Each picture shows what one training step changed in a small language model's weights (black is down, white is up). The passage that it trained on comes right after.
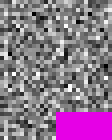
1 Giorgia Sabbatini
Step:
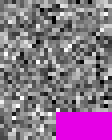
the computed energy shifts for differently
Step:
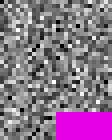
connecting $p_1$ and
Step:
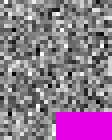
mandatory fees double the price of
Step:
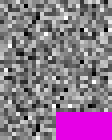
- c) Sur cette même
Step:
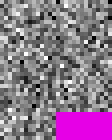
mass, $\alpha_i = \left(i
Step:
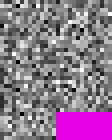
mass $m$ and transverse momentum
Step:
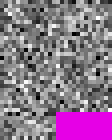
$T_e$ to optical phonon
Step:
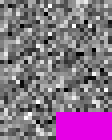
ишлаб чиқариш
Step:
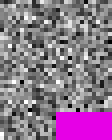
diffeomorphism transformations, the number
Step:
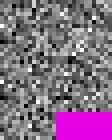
якого поширилися і в
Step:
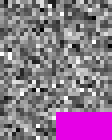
involved into an anti-crossing. The
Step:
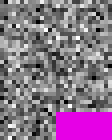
$\lie_{X_a}$ denotes
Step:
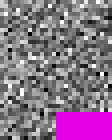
cement's weight to enhance the strength of
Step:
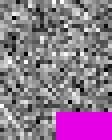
thrive and core capabilities
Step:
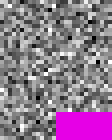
not relevant for minor planets. Two
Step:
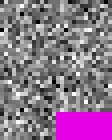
presence of three thresholds: the first one
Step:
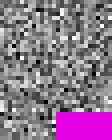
with the monolayer to form a first
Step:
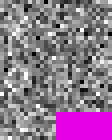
tudo, afinal, um gênero
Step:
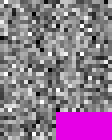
above inequalities must still be true if
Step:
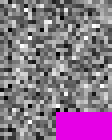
trends helps identify patterns of
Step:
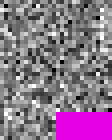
believed that we are born with our
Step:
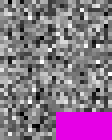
\end{subequations} The factor
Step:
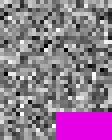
Sherzod Rustamovich
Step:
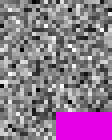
the need to protect personal data, and the
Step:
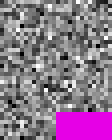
time constraints, because most classes have only two
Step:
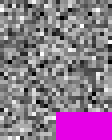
specimens, so, valid names must
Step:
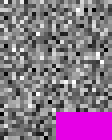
sets were tested for each $u$
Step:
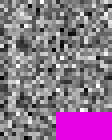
reduced. Three results are given. The main
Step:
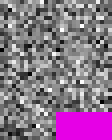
seasons. The lowest levels were observed on
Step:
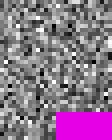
Enstitüsü Dergisi*.
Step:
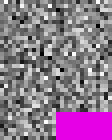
в реальном времени⁵
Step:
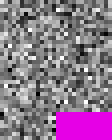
performance of the compensator, its high order and
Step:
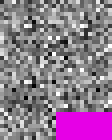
Zernike LOWFS as in
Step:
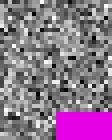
in-loop variables. In what follows we
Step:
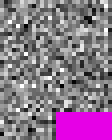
бўлиб, ўзоқ
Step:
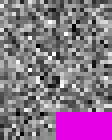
vida por parte de agentes estatales
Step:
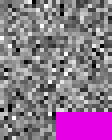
mudanças sociais e culturais
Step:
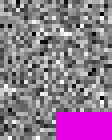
the same time offer added advantages over
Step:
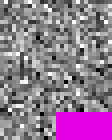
can be shared to integrate communities and
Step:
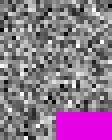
twist 3, when defined in a
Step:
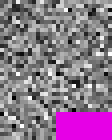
with time (in Myr) of the
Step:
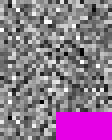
is compelled to have a control over the
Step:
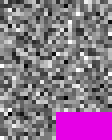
experiment/sampling design do we
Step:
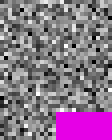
out of 4), and **Functionalization of
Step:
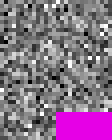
Energy Aquaculture &
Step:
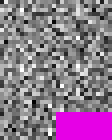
to optimize the management of complex systems and to
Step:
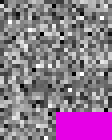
greater than n , which passes through all
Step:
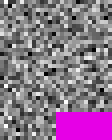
close result between the highest and the
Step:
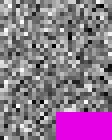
at the core of the cloud by its
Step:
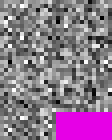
a function of time. It took only a few
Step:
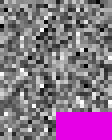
influence from the moment of the solving
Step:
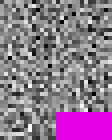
Mohan and Nepal, Surya
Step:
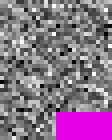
by means of multiscale expansion methods %from
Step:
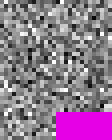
and macrofungi on the different
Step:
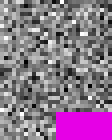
290 fs pulse duration and
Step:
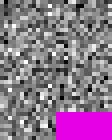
which occurs naturally in supersymmetric
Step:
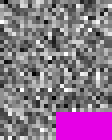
since an early age. Further, they
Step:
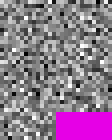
permite generar intervenciones
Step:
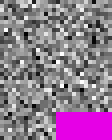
the person's perceived control. A sense
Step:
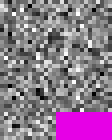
strategy by all participants. Reaction time for participants
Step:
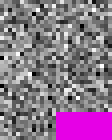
is the time at which the incoherent
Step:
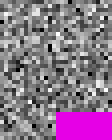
Helmholtz free energy is due to
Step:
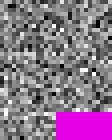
the perceived disadvantage of lower
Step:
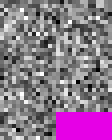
predicting injected anomalous
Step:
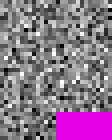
began, resulting in falls with no
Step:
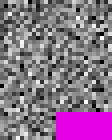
while $N_{a_1\dots
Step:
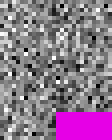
in Table 1. Taking the difference in
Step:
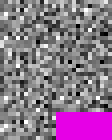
\;\vec{p} \ccdot
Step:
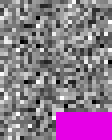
that \beq f(\bhu) =
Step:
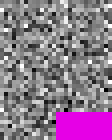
to Phytotoxicity in the
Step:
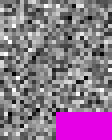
implies that charge accumulation, not system
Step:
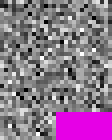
assim, à concentração no espaço
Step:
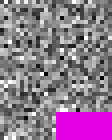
theory, see \cite{bht2}.
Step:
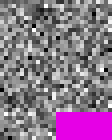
Clearly in this case $\sigma$ are finite
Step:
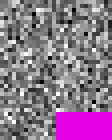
in type 2 diabetes patients: A
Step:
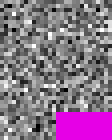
the non-oscillatory background of
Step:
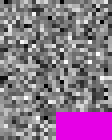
U/L Normal Locomotor and
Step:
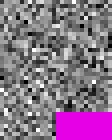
from 2 to 10^5. In this work,
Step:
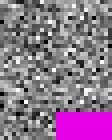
kjenner noen, som har
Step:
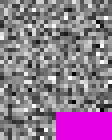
Engine (GEE) App to
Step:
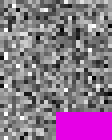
of the mixed culture compared to the
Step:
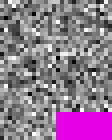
introduces statistical methods used in the analysis of
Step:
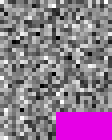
units of the Larmor time at this
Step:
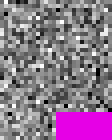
qisqartma so'zlar:
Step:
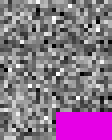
mão de obra no processo. -
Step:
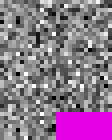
a logarithmic scale for smaller values.
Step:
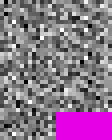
– rază, *unde de
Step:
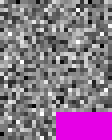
process to generate the trusted image.
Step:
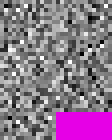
as having the ability to either minimally
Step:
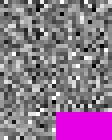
bancassurance can serve as an
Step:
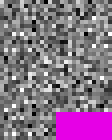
commission alignment (AC-PC
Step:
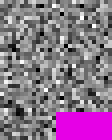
Para evaluar los diferentes modelos de
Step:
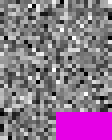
and are subjected to similar regulatory
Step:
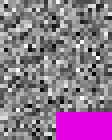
from *Schizolachnus
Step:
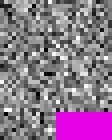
in spite of its tangentiality to
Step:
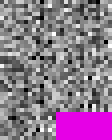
Bu metodlar 2 ta guruxga
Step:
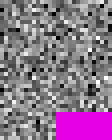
de múltiples estándares como
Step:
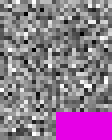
Patidinov Aslidin
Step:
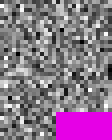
annotate the images properly. Our
